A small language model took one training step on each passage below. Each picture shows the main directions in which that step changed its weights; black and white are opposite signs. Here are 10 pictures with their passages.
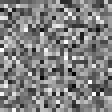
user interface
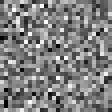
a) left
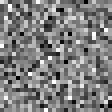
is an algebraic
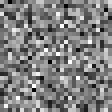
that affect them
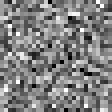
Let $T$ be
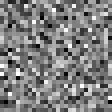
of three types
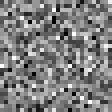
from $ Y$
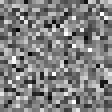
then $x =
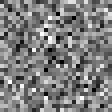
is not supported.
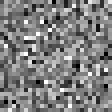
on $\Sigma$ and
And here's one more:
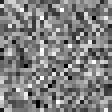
space of short
